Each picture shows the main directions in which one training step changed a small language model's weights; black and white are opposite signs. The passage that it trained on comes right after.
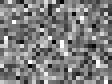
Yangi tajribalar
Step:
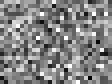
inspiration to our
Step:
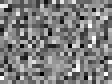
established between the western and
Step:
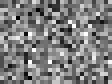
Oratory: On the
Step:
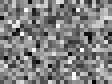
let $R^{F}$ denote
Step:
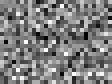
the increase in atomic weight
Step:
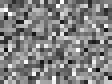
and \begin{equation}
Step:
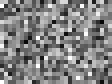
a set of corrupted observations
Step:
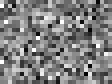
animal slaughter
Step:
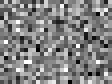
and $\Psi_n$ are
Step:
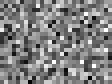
is the unique ordinal so that
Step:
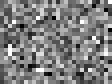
same approach for transporting
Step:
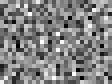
{\em LCK rank}
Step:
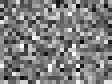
the national youth development
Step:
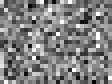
Pollution Adults Work
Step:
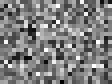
the interaction of and with these
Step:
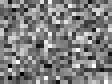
в Китай умер
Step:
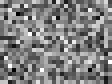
highest in the flavonols
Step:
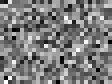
characteristics for solving optimal control is found
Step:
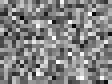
bimodule for a
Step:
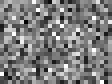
in this study consist of:
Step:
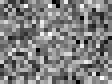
naïve Bayesian classification
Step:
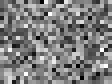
Modeling and calculations were carried
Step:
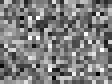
general conclusions drawn from the
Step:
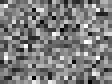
design solutions using scripting,
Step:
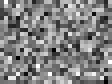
inkor etishning
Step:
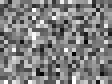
network function virtualization,
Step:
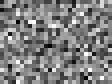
direct sum of subalgebras
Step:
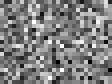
teeth in children.
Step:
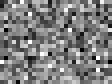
algebras, carries a natural
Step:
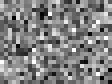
semplicemente come uno
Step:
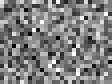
menjadi dogma
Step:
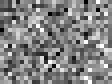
comments Version 01
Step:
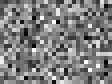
Artes Marciales
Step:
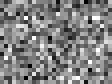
registr, diskurs,
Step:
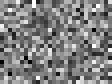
leaf explants the formed
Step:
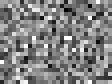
higher number of EVs on
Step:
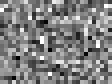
do not have validity and
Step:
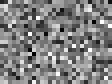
change in stochastic analysis, into the
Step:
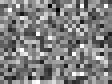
{\bf Proof}. We shall show
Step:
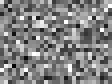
improving cell temperature estimation compared to
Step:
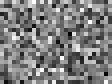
technologique, réseaux
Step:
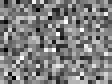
$k\equiv 5\
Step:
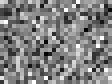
pelajaran Aqidah
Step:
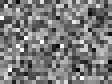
some line $E$ in
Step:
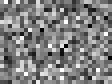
$n$ natural numbers can be
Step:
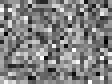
related to the TG.
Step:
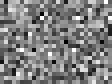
не коректне,
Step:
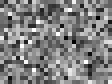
(continuous moderate
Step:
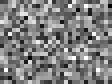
and comprehension of early
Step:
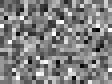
kasih sudah
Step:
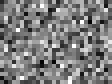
o processo constituinte e
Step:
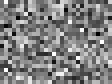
uchun, yo'qligi
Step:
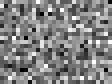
The expanded framework of
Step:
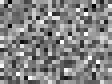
behavior substantially. Therefore,
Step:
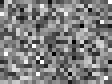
facilita el acuerdo.
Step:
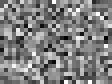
the lessons learnt can be
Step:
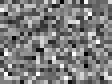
the critical indentation load was
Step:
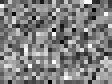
approximation method that improves the approximation
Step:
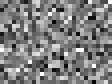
does not comply with all
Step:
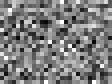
sheklewi de
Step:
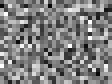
Rural Boys and Rural
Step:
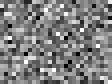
the bottom of the gully
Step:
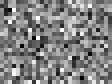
\Jac(C)$ is
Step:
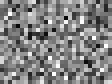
fatwa MUI.
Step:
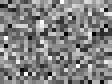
pathway with minor changes gave
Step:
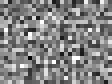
cases are good, we must
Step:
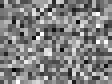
attempt has been made to
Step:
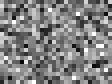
у процесі вивчення
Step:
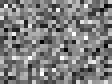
the points of the generic
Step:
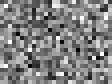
provided by BIM tools. The
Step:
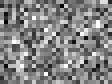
are limited to high/low resolution
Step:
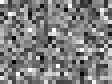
les potentialités du principe
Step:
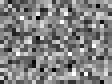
van de bedrijven in de
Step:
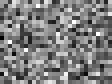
where $N$ is the
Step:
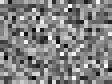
educational institutions is proved.
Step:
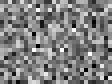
is received it will immediately
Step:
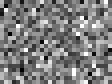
were analyzed using SPSS
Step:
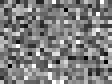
The left plots are graphs of
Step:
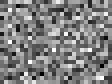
бошқа компонентларнинг
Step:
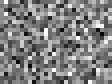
consequence, with the help of
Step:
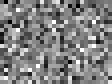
$N-1$ satisfying the
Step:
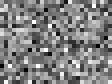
holds by the same argument as
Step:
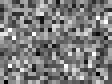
kamchiliklar uchinchi
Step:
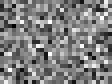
covariable. This is not
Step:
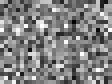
they are referred to as
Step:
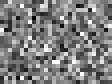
sort* sebagai model
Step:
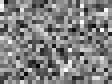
o indivíduo,
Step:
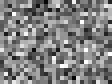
a benchmark computation. The
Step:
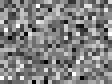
is also sufficient, under the
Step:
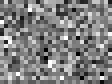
7. Қодиров
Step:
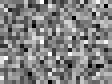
LOPS2 pointing.
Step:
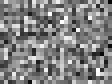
non linéaire des relations
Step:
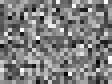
xorijiy investorlar
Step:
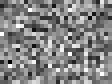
Extraction was done according to
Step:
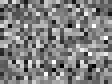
set forth during the religious
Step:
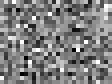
Safety". In terms of
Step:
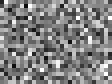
applied, the question was what the
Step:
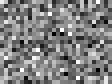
à l'Université des
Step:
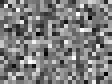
some very complex functions and the structure
